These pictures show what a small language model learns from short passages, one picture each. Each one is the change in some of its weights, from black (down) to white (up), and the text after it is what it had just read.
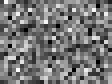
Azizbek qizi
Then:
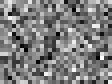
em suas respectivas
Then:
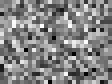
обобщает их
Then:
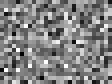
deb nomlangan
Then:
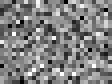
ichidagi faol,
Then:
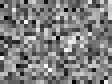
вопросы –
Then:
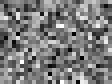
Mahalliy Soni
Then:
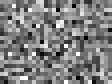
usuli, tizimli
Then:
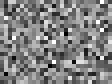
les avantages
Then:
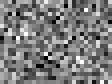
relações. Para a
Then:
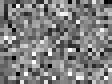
унинг хотини
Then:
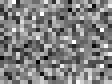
activity through
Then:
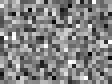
В СЕКТОР
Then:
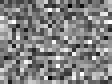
dirigeants sont
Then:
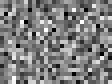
va tiklanadigan
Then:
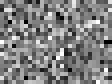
rus millatiga
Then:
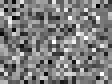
данных ФНС
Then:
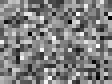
damai di laut
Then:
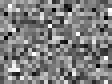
о ключевой
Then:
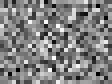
- Optimizm
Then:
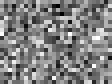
para compor nota.
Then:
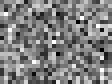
ball), chunki
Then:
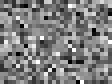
(en Jomtien
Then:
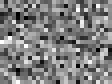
специфики и
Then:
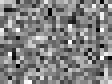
general del consumo de
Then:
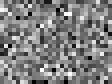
– вантаж;
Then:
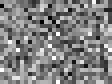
amžiaus asmens
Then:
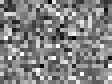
ushbu maqolada
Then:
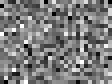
están enseñando
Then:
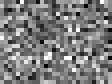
Affecting Sugar
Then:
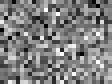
A, Yáñez
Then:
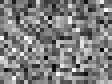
Angren shahrida
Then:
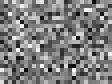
los fenómenos
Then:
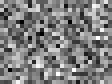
Antropología y
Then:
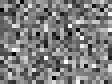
complementario a
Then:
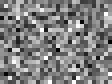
obras em larga
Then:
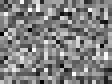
market rate;
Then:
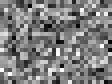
(CNS), which
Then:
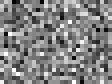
o dever de casa
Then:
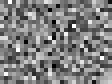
comparación con otras
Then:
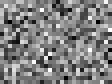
жуда катта
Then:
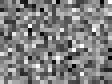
el sentido de que el
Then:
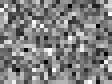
главная роль в
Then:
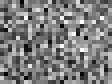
ДОРОГИ що
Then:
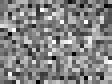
O presente artigo
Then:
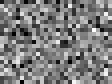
partir da avaliação dos
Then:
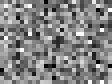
parroquial de
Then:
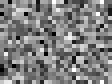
análise do retorno
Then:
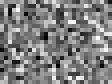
teabe vorm.
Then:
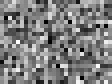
ahamiyatga ega
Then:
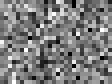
yield. In
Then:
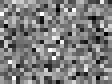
integrantes. Uno
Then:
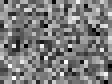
de aprendizagens
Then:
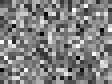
el futuro de las
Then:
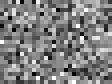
талия и др.
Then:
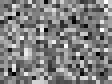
the 19th century
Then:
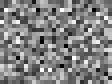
Siehe ANDS
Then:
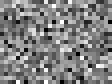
où l'on
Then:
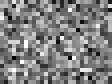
проводится в
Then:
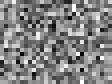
at strengthening
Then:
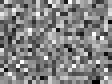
Rætt var
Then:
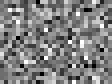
recommendations into
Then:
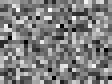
were studied and
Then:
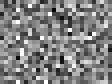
outro lado,
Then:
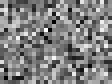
органы управления
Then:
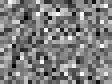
от Кавказа до
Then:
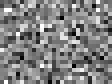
Journal of Nursing and
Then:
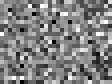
21. Rajabov
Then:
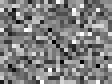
presenta mayor
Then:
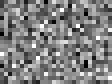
– boshqaruv elementi
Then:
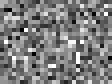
hanging roofs]
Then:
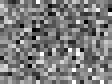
o'ziga xos
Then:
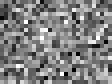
texnologiyalari. Oliy
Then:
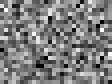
funcional. Los
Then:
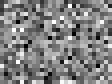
Dari semua
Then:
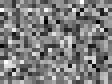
його технічного
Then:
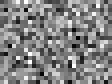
підвищень та
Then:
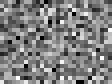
do raciocínio
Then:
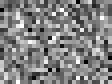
e publique o
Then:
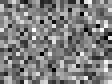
Servos Martinho
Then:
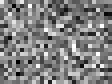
of Tashkent,
